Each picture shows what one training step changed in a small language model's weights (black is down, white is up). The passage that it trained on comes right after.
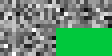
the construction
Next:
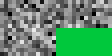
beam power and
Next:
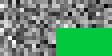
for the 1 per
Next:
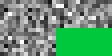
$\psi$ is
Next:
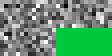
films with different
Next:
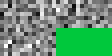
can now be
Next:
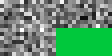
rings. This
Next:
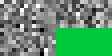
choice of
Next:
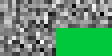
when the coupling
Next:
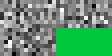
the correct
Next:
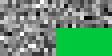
by taking
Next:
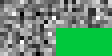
decrease the
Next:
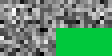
| Maximum
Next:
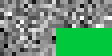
the method applied
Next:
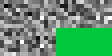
w/ interaction
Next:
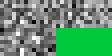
of waveforms
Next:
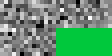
line).} A
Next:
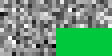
effect on the
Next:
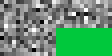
case of dS
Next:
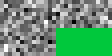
stated below,
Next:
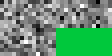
this aim,
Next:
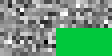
respectively, the
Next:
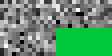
we assume that
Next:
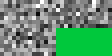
by the peak
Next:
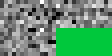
in considering the
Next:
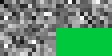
few tens
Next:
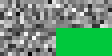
the photon
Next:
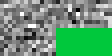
effective subset
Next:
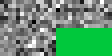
number of required
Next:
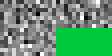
time is considered
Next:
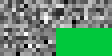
cluster in
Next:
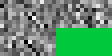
channels $
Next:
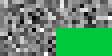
make it
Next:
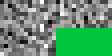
they pass through
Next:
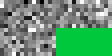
regime. The
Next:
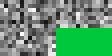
only 1 single
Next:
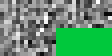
when considering
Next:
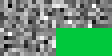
become an
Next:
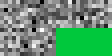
and Lyman
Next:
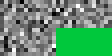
small field limit one
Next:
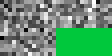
resolution of
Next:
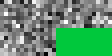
account for scatter
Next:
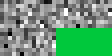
As the data are
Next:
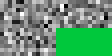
lower than the
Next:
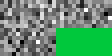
is also presented
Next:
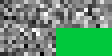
resonance analysis
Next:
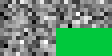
compensating a
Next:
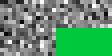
trials with
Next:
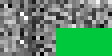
setup even
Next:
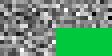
structures, we
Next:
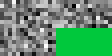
and correspond to
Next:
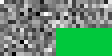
the coarse
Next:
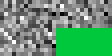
such as the
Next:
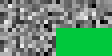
if additionally
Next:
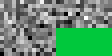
that contains
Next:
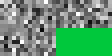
radial velocity field
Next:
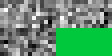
when moving from
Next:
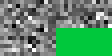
structure always
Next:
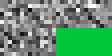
test the
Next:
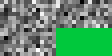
field. We
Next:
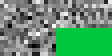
the plain
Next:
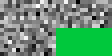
by separating
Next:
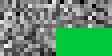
the spectral density
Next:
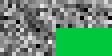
reliability of
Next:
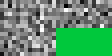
has not been
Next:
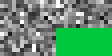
four image
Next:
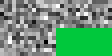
information, the
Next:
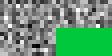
Because the
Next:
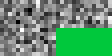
amplitude of
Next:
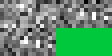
In particular,
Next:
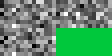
code remains an
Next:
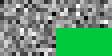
particular, our analysis
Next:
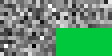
the quantum gate
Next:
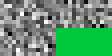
which moved with
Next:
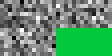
at null,
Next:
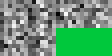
appears in
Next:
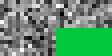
$\Gamma$ or
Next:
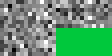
diagram of
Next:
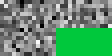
too low
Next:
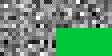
There is
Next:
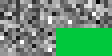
a modest effect
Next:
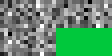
state describes a
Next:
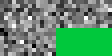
only one free
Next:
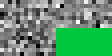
in the table
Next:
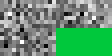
the variation of
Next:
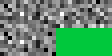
pump power
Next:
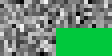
that testing
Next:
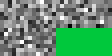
indicating that they
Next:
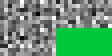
under Black
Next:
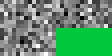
this paper.
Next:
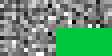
reverse process of
